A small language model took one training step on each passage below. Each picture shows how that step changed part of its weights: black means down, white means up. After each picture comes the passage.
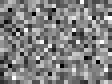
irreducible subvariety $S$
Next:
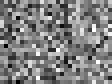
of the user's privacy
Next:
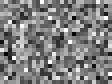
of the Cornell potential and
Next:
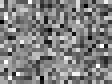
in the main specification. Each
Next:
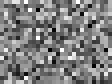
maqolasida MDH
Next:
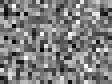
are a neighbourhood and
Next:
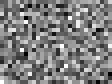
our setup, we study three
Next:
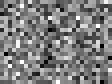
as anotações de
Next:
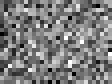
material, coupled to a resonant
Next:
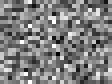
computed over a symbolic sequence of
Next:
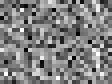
The legal status of those
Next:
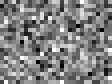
made it possible to irradiate
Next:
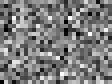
the policy effects at a
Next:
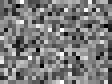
and MRI noise.
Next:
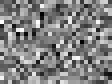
en réseau stratégique
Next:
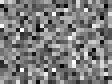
el uso de modelos de
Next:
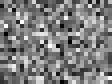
eficiencia terminal fue
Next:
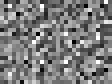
Hozirgi kunda
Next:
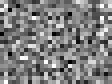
spontaneous magnetization
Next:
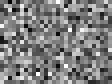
property}. More precisely, for any
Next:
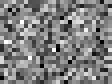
special case of the intersection product.
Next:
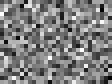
It is noteworthy that
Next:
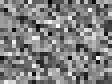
solig'ini prognoz
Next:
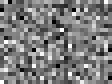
by the fluctuations included in the dynamics
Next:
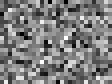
.$ On a donc
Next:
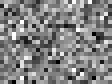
case when it was no longer
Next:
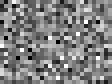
respectively, as expected from dimensional
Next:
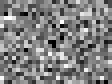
date of chemical sciences,
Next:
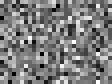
neutrino oscillations} The standard analysis
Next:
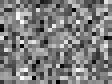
very sensitively on the precise numerical
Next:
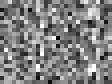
didalam pelaksanaan
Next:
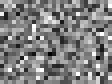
and $\varphi$ are continuously
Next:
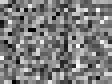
that the estimate given by Lemma
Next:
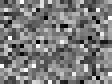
A standard computation then shows that
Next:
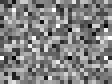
opmerking, die ik
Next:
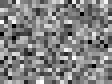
Regeneration Projects
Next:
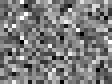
- Se debe tener
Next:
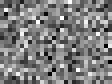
state is initialized with a value
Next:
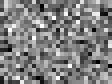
are sufficient to regulate star
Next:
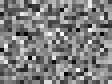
$\mathbf{f}$ and
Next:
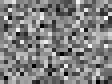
is assumed, with $M$
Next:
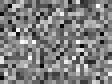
a dense open set.
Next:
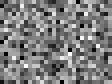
respektuar, me
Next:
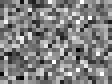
although very acknowledged for
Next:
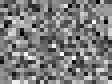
$M^g$ is Hamiltonian
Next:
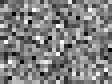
do inventário Nome do
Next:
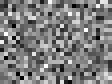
literature. Only a flat
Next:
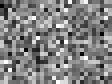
extending every set of morphisms
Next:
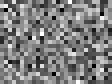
kasb etmoqda.
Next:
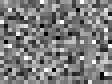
bedrijf, niet
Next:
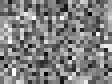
degree $a$. First, we
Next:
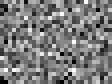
relações internacionais. É
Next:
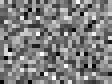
maqolada tarbiyasi
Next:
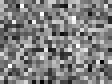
algorithm, each receiver sets its
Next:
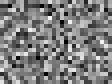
to the $g$ factor of
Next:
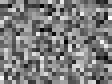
to the symmetric difference of the underlying
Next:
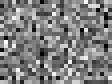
pessoa. O direito ao
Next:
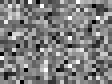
it can serve as a comparison
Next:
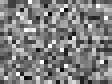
there is across socioeconomic
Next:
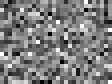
функцию, неся
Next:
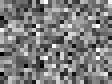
\noindent Given a cycle of
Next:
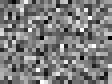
one. This means that every left
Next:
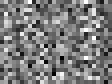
pertanyaan di benak
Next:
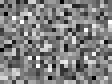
passivated grain
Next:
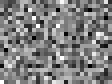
where $R_0$ is
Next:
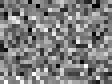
minimizing \begin{equation}
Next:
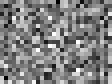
the Euler characteristic $\chi$
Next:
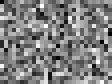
the $\Sigma^- n$ interaction
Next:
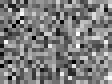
variations occur below the $\omega$,
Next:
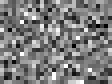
Сатторов, Б.
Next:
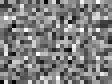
written during a stay of the
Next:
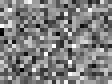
Lagrangian approach one considers the trajectories
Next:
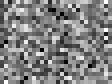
ions on both sides the
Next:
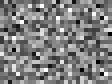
разных уровнях
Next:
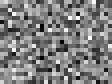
topological insulator},}\
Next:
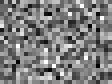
of presentation effect.}\\
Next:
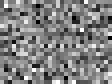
these extrema. This
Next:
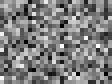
s\geq 0 $ with $
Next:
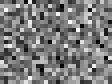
cambios a nivel
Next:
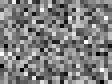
the theorem, we may change the
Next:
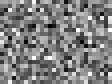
and degree $d\geq
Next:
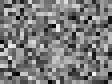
na pag-iisip
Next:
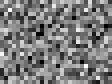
and, \begin{equation}
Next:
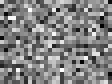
NCRB च्या
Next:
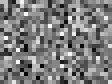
the cardinality of the
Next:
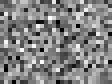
isomorphic simply by identifying these single
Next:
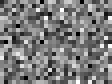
Telescope & Label
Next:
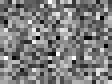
Let $n_o$ and
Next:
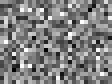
instead is a smooth rational curve of
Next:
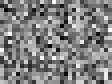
the following conformal transformation of the
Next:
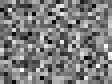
applications of the fundamental Poisson
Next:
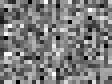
\cong \Psi_q
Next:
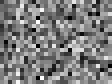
special attention must be paid to
